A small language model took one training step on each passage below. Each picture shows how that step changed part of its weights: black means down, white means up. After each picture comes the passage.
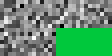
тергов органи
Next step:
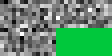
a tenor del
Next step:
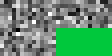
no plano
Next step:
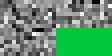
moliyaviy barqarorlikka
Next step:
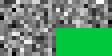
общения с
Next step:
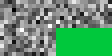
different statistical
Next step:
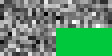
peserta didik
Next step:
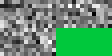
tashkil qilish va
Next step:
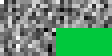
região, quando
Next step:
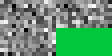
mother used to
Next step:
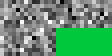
inclusive education
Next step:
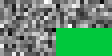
researcher on
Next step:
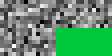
Anche se per
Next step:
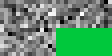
accordo, in
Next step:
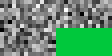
TKI in
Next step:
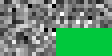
para evitar
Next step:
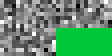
foi estabelecido
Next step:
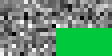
kelinayotgan muhim
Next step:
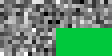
elevação durante
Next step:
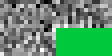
jugar el
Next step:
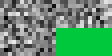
gagne en
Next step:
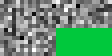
na região do
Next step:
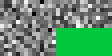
yurtlari uchun
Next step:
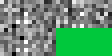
escolaridade do seu
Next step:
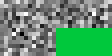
structurată conform
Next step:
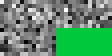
A convicção
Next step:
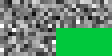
strategiyalarini ishlab
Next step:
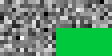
этики и
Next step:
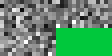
jarayonda din bilan
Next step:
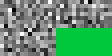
development of the
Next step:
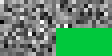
yang tepat,
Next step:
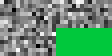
podem trazer diferentes
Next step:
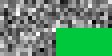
izvor de
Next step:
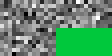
har bir sohada
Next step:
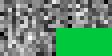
de todos os grupos
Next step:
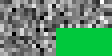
incelenmiş ve
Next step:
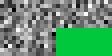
experiências associativas
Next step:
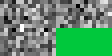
New York,
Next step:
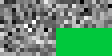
los adultos
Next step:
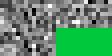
ayrim muammolar ham
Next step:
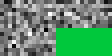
time, it
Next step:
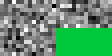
\dots +
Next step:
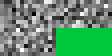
is het proces een
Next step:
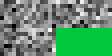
за справка
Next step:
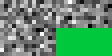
bolalarda nutqning
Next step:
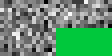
in medicina,
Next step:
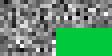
a no ser que
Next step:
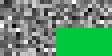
yondashuv sifatlarini
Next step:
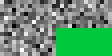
ва технологияларини
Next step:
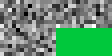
dengan mengganggu
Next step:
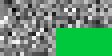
wie in der
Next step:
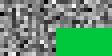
de Schiller
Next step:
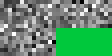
al menos sus
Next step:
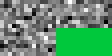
jamiyatning boshqa
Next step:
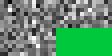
I contro la
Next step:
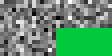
barcha narsalar
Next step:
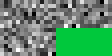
har bir faoliyat
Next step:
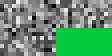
acessado através
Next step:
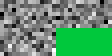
та активності
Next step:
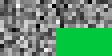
à une finalité
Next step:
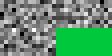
та застосування
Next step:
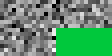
з відділення
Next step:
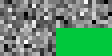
Shuning uchun
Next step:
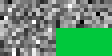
mit zum Teil
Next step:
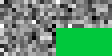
qilish mumkin.
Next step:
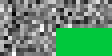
and The Rule
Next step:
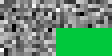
kasbiy kompetensiya
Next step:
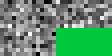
ligada à
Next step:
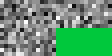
jumlah cabang
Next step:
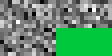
makale sayısı
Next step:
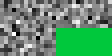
ishni amalga
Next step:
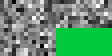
atitude que
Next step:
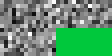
en een juist
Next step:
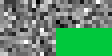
"Por una
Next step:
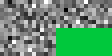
Chet tillari
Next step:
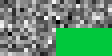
da esquina
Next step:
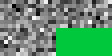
i često
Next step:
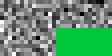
rivojlantirish muammolari
